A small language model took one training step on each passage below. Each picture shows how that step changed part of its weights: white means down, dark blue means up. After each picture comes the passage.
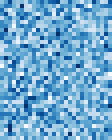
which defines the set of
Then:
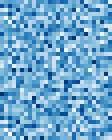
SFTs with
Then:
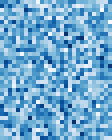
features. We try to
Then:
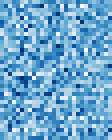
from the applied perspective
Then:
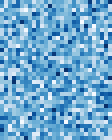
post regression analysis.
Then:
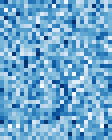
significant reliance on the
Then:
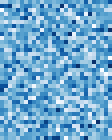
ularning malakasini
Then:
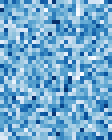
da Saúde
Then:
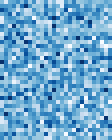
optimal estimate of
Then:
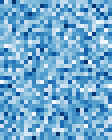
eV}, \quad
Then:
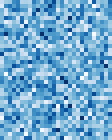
because we can not research the
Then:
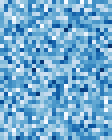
не воюють
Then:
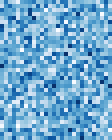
did not always
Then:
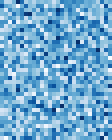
et stimule de
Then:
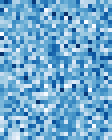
afectaciones que
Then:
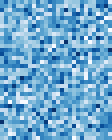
cm, em relação
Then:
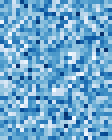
yang terletak di
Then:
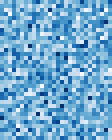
için pek
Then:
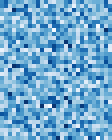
may be argued
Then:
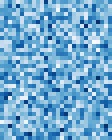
Gruppe 1
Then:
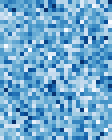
similar way, thereby
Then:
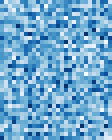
symmetry in QCD is known
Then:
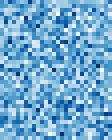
intégrés dans
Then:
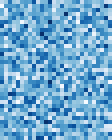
in this paper we set the
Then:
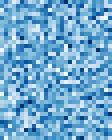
Muhokama va
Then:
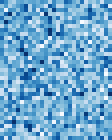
solution were added in
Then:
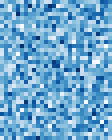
va operatsion jarayonlarni
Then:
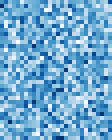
kamayadi, bu
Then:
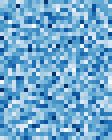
van den druk,
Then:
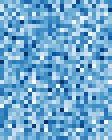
has no sampled
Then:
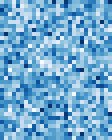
S. Shahar
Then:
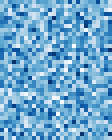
online) The measured
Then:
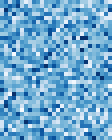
time. The arrival
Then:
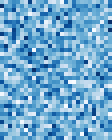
time reflect part of
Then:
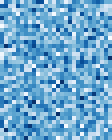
psixoz ham deb
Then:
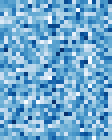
à ce stade, le
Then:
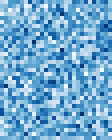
application to the classic
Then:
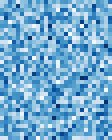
del gruppo -
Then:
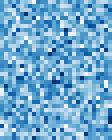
at least a factor of
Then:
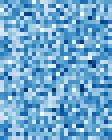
tezligi tilga
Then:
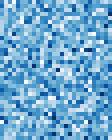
decreases as $\mu$
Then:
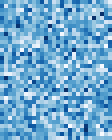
elements \(me2)
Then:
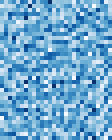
hypothesis is
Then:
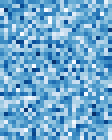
data cleaning,
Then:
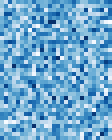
As manifestações
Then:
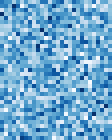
de grondstof en
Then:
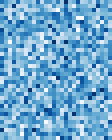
quand il y a un
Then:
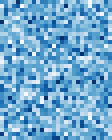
6. Normatov
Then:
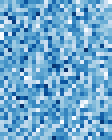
feed-back control
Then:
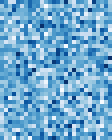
due to QCD taken
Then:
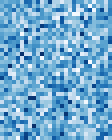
para violino* da
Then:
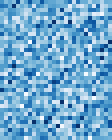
in the small $s$
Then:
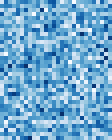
de transformar estos
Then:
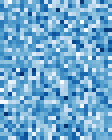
masses ranging from
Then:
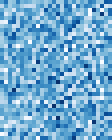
of the intrinsic
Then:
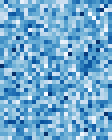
and improves hepatic
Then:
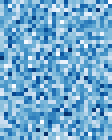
be defined as the difference of
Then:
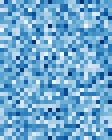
развитости социальной
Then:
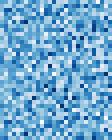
all $5f$ to
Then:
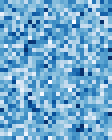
which is generally not positive
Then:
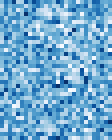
for consolidado.
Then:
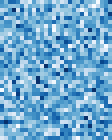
compliers rather than
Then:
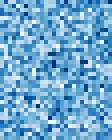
pressure groups in
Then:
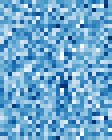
the ESR experiment on
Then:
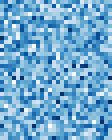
regime. The above three
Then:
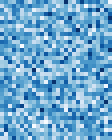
не выражают
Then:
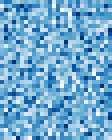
in mass and evolutionary
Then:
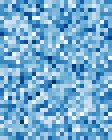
are normalized for a constant
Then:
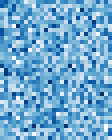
note that this scheme
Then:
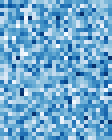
device for a given matter
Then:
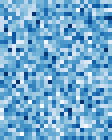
ley tributaria
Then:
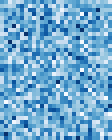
wind} \propto
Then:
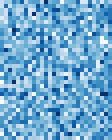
priori \rm expect
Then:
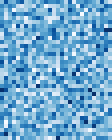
internationale à la
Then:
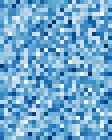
in the 2H BL
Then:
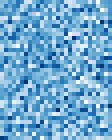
dependent pure states into
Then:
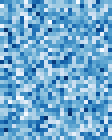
школы, и
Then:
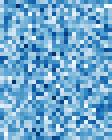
mustaqil fikrlash
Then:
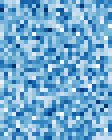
de situaties bij
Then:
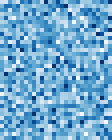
маданият бир
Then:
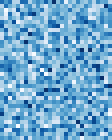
Transition &
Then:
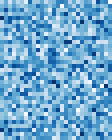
can be explained by
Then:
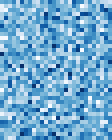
visually inspected
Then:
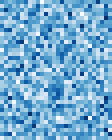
comércio e
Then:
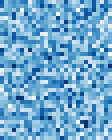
is employed to
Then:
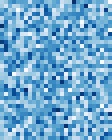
just like the van der
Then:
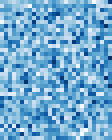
statistically averaged
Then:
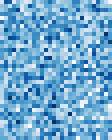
frames of the
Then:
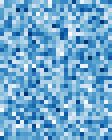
Самите те не
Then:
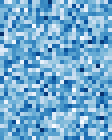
standard. УДК
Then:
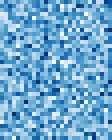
describe fairly well
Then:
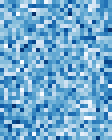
This contrast allows for
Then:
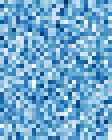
el mercurio,
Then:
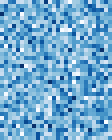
alarma cuando no
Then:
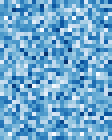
more rapidly than
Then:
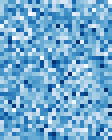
correlators. The
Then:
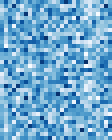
corner of phase space where
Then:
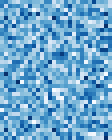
bu shaklini tanlash va
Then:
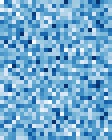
в использовании труда
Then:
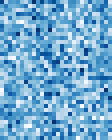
evolutions of the
